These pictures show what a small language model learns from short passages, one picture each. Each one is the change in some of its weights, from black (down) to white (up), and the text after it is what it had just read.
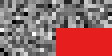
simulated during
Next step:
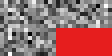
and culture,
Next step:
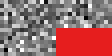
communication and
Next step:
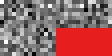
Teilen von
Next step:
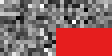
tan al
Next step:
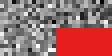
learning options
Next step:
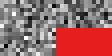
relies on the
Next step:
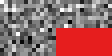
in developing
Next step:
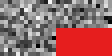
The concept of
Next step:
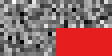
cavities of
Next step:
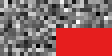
the context of
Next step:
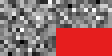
However, the
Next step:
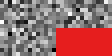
H2 in this
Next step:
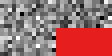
union of k
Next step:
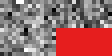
suitable for
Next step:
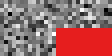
of legal
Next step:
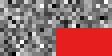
la langue
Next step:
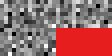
activities, and
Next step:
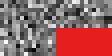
conceptual model
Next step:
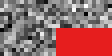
their sadness
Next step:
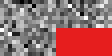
die Fassade
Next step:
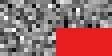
des producteurs
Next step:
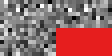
the diverse
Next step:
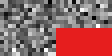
relevant information
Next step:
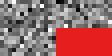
Then, with
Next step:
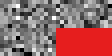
also barely
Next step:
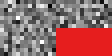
participate in
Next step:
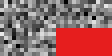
the applications
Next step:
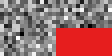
group should be
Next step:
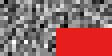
their primary
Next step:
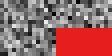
sain; et
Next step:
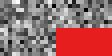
in an erect
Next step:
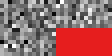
interface and
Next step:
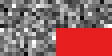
entender a
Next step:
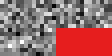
for detection
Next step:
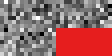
skin by
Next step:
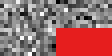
aspects of
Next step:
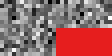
aims to
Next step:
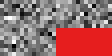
Properties of
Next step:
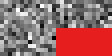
a universe
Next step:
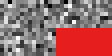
wordt er
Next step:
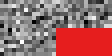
ne change
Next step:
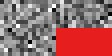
a job and
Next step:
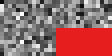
to continue
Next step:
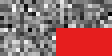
ação e
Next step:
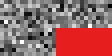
is discernible
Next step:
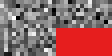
actuar de
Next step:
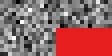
заяв та
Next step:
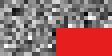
neural networks
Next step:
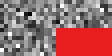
is better than
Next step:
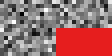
was below
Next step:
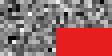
into practice
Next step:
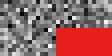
When someone
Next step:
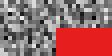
and key
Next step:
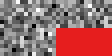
overall effect
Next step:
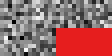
prefer doing
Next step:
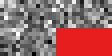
using superior
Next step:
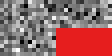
to an increase
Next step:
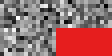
Due Date
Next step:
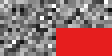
These students
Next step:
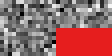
akan mati
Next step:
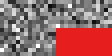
T7 Cd
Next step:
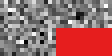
and it increases
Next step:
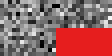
alcance de
